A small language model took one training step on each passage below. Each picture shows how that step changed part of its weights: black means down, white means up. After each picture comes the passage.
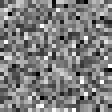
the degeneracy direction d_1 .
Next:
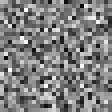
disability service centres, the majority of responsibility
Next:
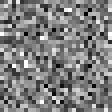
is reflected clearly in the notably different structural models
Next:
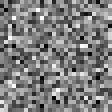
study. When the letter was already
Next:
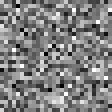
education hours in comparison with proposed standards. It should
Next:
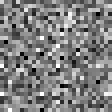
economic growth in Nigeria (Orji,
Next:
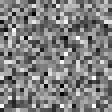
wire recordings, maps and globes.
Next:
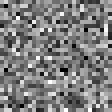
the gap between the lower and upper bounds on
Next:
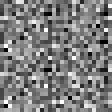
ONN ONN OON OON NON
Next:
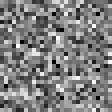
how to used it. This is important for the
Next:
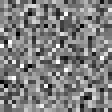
stories, fairy tales, and
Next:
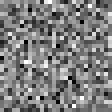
recovery - Promotes healthy behaviour - Assures
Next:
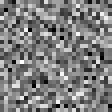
performance. At the same time, process efficiency plays
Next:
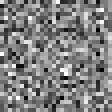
Teknologi Sepuluh
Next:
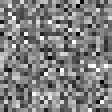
Larkspur Lotion“*
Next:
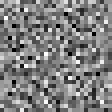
base rotor alloys have evolved in terms
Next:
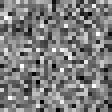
(β_T), adiabatic
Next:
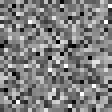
Topics such as user consent controls and
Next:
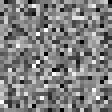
thereby providing jobs and generating tax revenue for
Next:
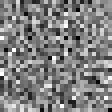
as a demulsifier to break down
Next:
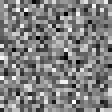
over current, single phasing & dry run.
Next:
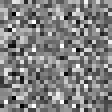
COMPLETENESS (CASE
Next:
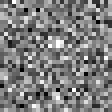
times. Release of *C.
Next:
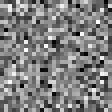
graduated per year/field officer
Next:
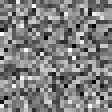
classifiers, the developed model is presented as a
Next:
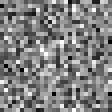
— atypical foot resections,
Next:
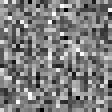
to premature plastic deformation of the
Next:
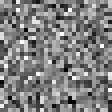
carried out in compliance with Regulation (EU)
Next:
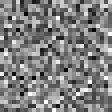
as well as at a more rational use of social
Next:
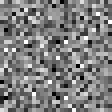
nodes energy, average data packet on queue
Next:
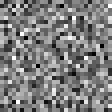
*Sexual Medicine Reviews*,
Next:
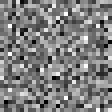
(GIT) has an important role in the
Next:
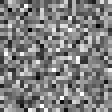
in the Hypoxis spp. extracts
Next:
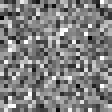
recorded at baseline, after induction, and
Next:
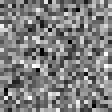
Attempts to isolate the
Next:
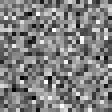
comparison purpose with the perforated fin. The
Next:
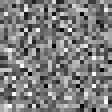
the forming of a resonance stable structure.
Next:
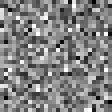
related to the subject matter or materials presented in this
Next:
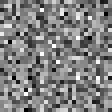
of Moroccan adolescents with balanced
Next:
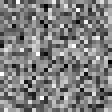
occurs during intercourse; - with heart
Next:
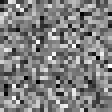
crust of a molten planet. The
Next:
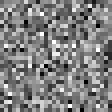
compared to non-diabetic and/or
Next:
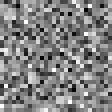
coronavirus disease: comprehensive assessment and
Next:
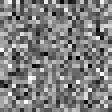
for data analysis in both groups. In
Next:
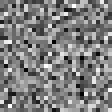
the instance of something acting as a standard for
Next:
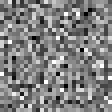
and species 268 × drought scenario combinations
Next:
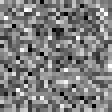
global mean using a smoothing factor of $k
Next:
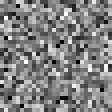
studied xanthine derivatives; 10 – with
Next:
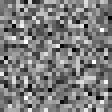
provide the given and unknown data and variables, the
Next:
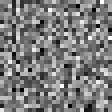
called the Chemical Master Equation
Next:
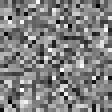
It is surprising to find that the structure
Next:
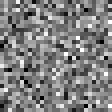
scheduling are often institutionally driven rather than
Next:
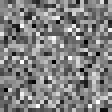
determine the performance of the integrated network with respect to
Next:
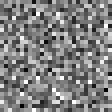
learning to deal with their gender and sexual
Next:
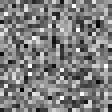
the individual's predisposition toward dissatisfaction
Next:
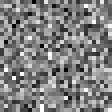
schedule on how the development and deployment for the
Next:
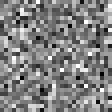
16SrRNA genes at the National Centre
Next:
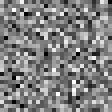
lower strain values, an evolution from the elastic
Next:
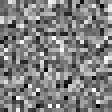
16: (right) Keloid mass
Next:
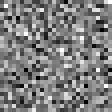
of actions. Ultimately, this is an
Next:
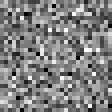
given the demand for new investments. Therefore,
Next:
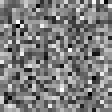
Currently, the tactics of treatment
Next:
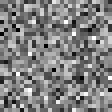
an nutshell, image compression
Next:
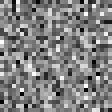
included to estimate the spillover effects of
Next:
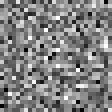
information media that can be accessed by visitors
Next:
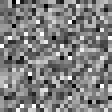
also stimulates independent thinking and active participation of
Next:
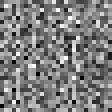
of Digital Elevation Models
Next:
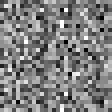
of Jashore district of
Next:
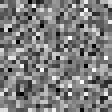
compared with other homologous series:
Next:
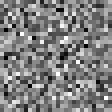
structure of this compound permits its rapid action.
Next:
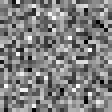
research has an objective to obtain different models capable of
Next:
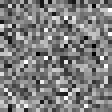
The leakage through the porous cast
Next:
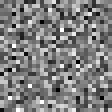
another bit of cloud 11:55:23
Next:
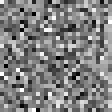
buffalo and cattle. However,
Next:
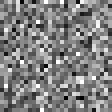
by ensuring sufficient resources are given to modeling and analysis
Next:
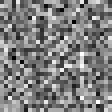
was commonly transferred to male children before the death
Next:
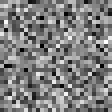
between socioeconomic and environmental dynamics. Various
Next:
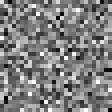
institution even individuals to embark on economic
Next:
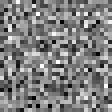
process in both samples was the same, then it
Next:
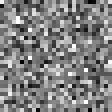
from the forest during their menstrual period.
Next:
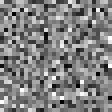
promising trend in the modern tourism industry. B.
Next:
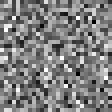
in Grade 10 in terms of:
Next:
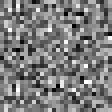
from left to right: 100-500 m by
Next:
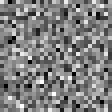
teaching and learning which offered the functionalities of
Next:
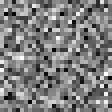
33%, PPH in 77%, transfusion
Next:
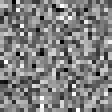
employed in passive elastography [14,
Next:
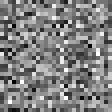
study examines the effect of human resource development on
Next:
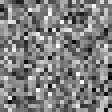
or cohesive failure (Right). Temperature
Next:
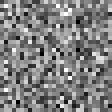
of soil, air, water resources and climate
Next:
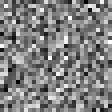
and cultivar treatments. DISCUSSION FHB is
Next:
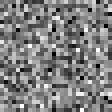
the duration of seizure and number of
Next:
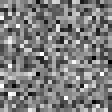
India Year No. of foreign students came
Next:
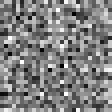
that can reduce the incidence of this genetic
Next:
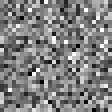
standard P- Δ model form, each
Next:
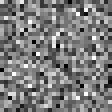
Remark 1 Road pavement 58
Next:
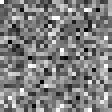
Chinese opposing perception towards the tribunal
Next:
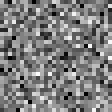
themselves as nationalists, which is followed by those
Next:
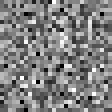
a range of new words can be formed. When
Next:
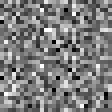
and Msc in Software Engineering from the same
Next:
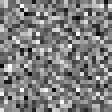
increasing learning performance. In this digital age,
